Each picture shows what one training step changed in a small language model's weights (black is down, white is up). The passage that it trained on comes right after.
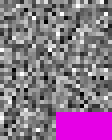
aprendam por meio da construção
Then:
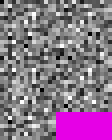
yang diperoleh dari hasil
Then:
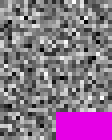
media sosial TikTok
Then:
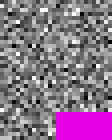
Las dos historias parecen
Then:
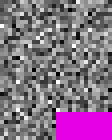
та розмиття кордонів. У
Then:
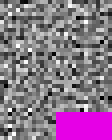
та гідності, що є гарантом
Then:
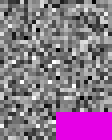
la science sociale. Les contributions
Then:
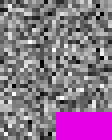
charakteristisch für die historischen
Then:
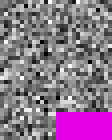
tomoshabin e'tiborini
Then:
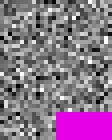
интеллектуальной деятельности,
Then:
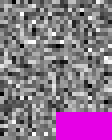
> 0,60. Maka dapat
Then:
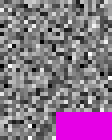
климакса сопутствующие
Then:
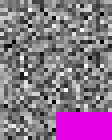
kính và chiều
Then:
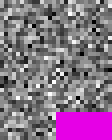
curso de graduandas de
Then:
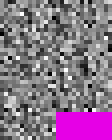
of investigating this type of criminal
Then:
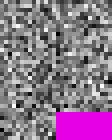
las características geológicas de las Islas
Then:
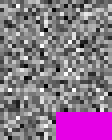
ko'payib borayotganini
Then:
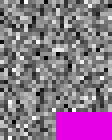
исторической логики «двух
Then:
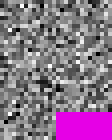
réussi à échapper au
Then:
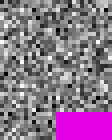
is echter niet het geval.
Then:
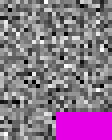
níveis micro (empresas e
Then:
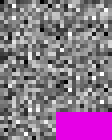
dikumpulkan pada tingkat
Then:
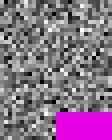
positif supaya melindungi individu
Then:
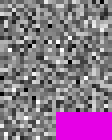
começa no momento em que ele se
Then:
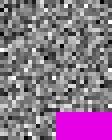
// *The Lancet*. —
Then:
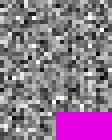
मध्य रायपुर
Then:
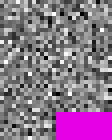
положение на международном уровне.
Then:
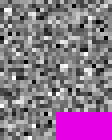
- Scordia, D.,
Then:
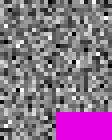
При цьому цей документ
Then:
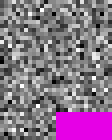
bolalarda giperaktivlikning
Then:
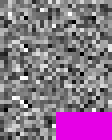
harakatiga teskari tartibda
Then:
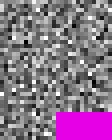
arribados de primera generación,
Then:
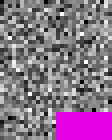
un eveniment remarcabil în
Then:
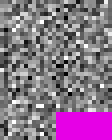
qo'shiladi. Transmission
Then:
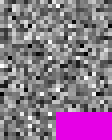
aqueles relacionados ao corpo, à
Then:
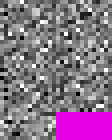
ijtimoiy hayoti bilan ham bog'liqdir.
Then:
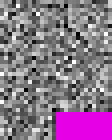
моддаларни истеъмол қилиш
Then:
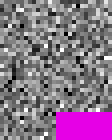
ўтган. Ушбу жанр
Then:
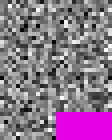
de pertenencia de una incidencia de
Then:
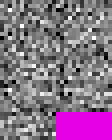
dans la réduction des obstacles
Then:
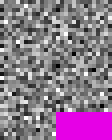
AND URINARY LOSE:
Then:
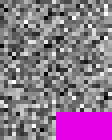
встречается намного реже,
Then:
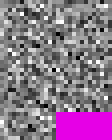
C. H. **Relações entre
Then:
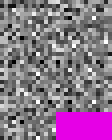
екені анықталды.
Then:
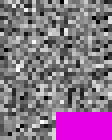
Bolu Abant İzzet
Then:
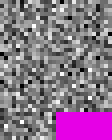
и полномочия подчиненных
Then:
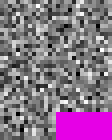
tarzda tahlil qilinadi.
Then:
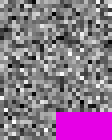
bebas dari segala cacat,
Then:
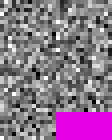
disorders. *Revista Brasileira
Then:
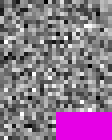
același Gavriil Uric,
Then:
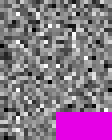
hal etish qobiliyatlarini rivojlantirishni
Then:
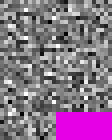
medidas: a constituição do acervo
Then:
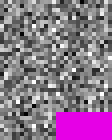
ҳам ўз ичига олиши мумкин
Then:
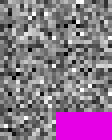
Mintaqada agrar sektorning
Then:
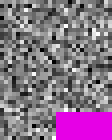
do carvedilol, é possível que
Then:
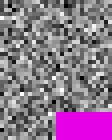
основ электротехники.
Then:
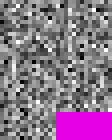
están enunciados, que se
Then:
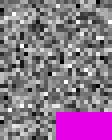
ichki iste'mol bozorini
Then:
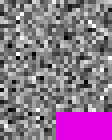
ва гап // Ўзбек тили ва
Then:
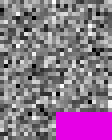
пациентов с 1-м
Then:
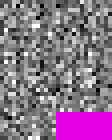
thinking method. *ARRUS
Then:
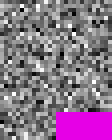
la ciencia básica y las
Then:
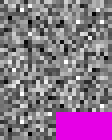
eng daromadli tarmoqlaridan biri
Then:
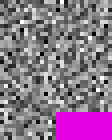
asosi" sifatida baholaydi.⁶
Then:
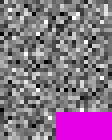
вместе с тем описания
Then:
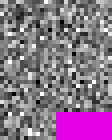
yadro magnit-rezonans
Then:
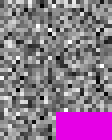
bagworm moth from Poland
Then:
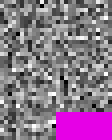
con una pendiente ligeramente
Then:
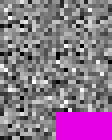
Shuning uchun ham AQShning
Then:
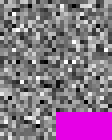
Academy of Sciences of Ukraine»,
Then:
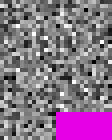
kiritilgan qurilmalar bilan
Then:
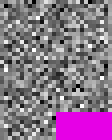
(galben, oranj,
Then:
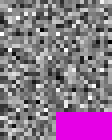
va shu bilan birgalikda
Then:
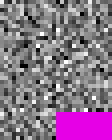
the prevalence of economic crimes are
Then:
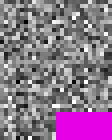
процессами: а) насилие;
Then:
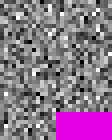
вклад в формирование более
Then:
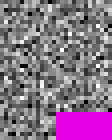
se comparten datos, si los registros no
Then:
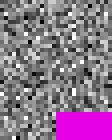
zarurligiga va umuman uning
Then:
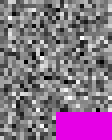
bola uchun mutlaqo odatiy
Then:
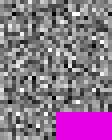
evidenciam a relevância da
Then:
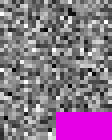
avec édition d'un message
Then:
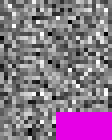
Η σπουδαιότητά
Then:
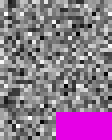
ўрни ва улушини назарий
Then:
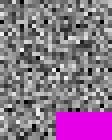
cidade de Ribeirão Preto do
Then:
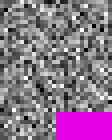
що поєднують елементи
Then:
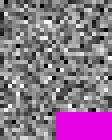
sunmaktadır. Ayrıca
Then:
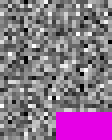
kotoran yang ada di dekat
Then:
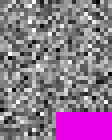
**Lehrende**, die innovative
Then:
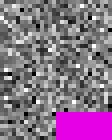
de orientação sobre como lidar com os
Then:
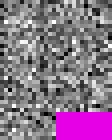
qashtı *kiyiktey*,
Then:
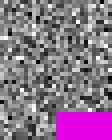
From Metaphor to Analytic
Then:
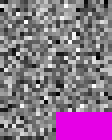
va bronza davrlarida ham
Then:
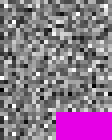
Венгрию, тогда как
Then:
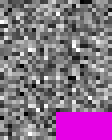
сақтау. 4. Жеке
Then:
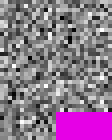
экономического роста по горизонту
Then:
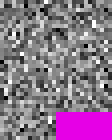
indices de viscosité faibles (0
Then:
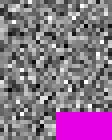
підтверджує, що ефективна
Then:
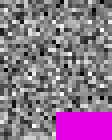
in dir ge- weckt, dieses
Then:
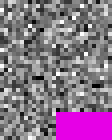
задачи: 1. Выработать у
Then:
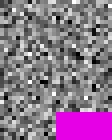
relação à inclusão social e profissional
